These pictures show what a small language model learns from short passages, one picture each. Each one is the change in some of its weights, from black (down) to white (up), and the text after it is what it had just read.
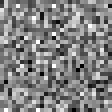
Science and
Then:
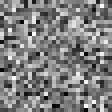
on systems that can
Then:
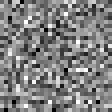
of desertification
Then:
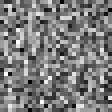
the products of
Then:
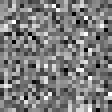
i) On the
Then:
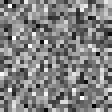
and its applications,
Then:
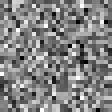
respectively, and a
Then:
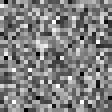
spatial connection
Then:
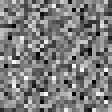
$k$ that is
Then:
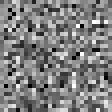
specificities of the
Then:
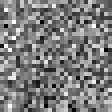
loss of generality
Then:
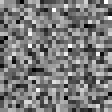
versa. In
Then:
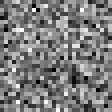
kinds of
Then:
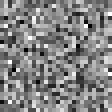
For the communication
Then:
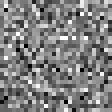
was set to 4
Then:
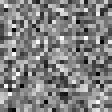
is basically a
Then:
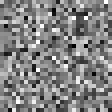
other polytopes
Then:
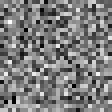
of the concept
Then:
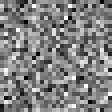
the blank.
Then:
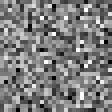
The morphometric
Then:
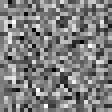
example of the ray
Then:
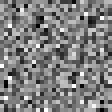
that the center
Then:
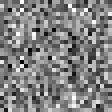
replaced by
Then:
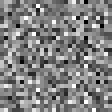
co-location also
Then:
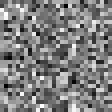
outcomes than
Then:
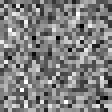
has eigenvalues
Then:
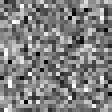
quadratic terms
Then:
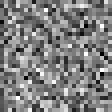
60 years and
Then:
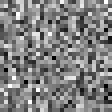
the rational map
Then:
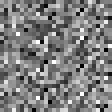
Dialysis is an
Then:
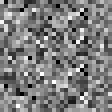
0$. Interval
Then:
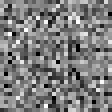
\] and the
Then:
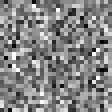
technique and
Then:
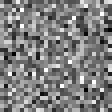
if for any $u
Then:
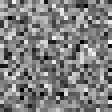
as a tutor
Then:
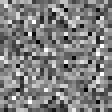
is continuous, this
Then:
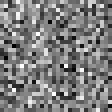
the local homology at
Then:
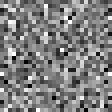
continuous paths
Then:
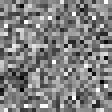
part II}, one
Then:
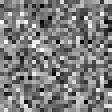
like to thank
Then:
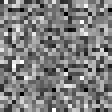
behaves on
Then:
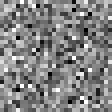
(the interior
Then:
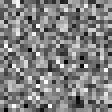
care and support for
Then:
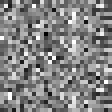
object has a
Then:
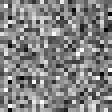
high consistency and
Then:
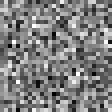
Thus the collection of
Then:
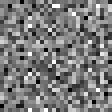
\theta < 2
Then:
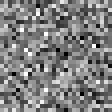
It follows easily
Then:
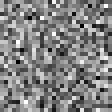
the matrix whose
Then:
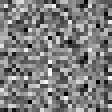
we introduce a class
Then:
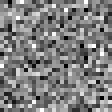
this way,
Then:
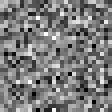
, \\ \lambda
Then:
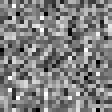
pH on the
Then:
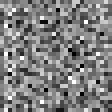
STEM studies.
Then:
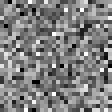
But this is at
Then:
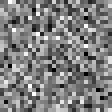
engines and in
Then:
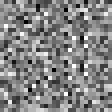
\\ We argue
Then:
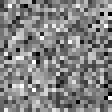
addition to this,
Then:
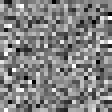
no consistent
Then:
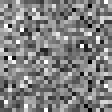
same through the linearization
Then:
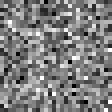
of lead in the
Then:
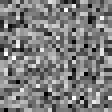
reach the crest
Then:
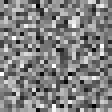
variables are measured
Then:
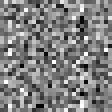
Coastal and
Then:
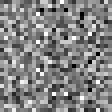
invariant subspace
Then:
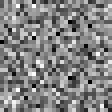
paper, he also
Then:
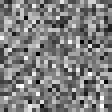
to these bounds,
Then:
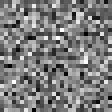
such that each is obtained
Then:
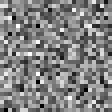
$\omega$ be a
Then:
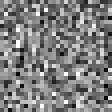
the original
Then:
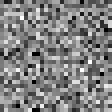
significantly to the
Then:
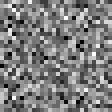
as rewards or
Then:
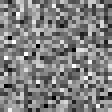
the exchange of
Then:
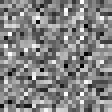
Table 1.
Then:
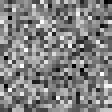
according to its
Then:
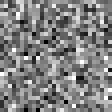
the number of generations
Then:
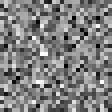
in Drawing
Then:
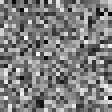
the centre of
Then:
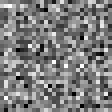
DC comic.
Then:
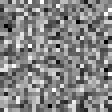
the Orontes
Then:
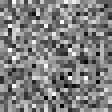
be a partition
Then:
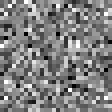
and their heads
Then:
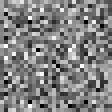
environment allows
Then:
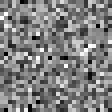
a crisp
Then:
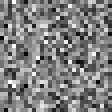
media pages
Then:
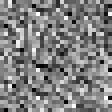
the values of the function
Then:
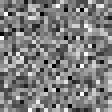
Player 1
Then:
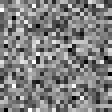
The reader can
